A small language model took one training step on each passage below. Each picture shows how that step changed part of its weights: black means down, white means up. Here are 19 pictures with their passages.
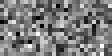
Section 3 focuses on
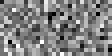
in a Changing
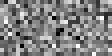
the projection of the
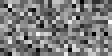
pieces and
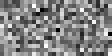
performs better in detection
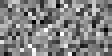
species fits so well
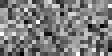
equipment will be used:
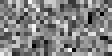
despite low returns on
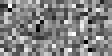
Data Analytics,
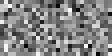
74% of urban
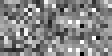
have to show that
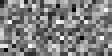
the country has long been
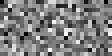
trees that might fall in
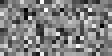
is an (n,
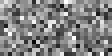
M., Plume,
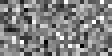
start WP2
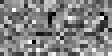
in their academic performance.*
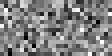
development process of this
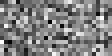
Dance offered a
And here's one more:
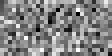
as the Policy Decision
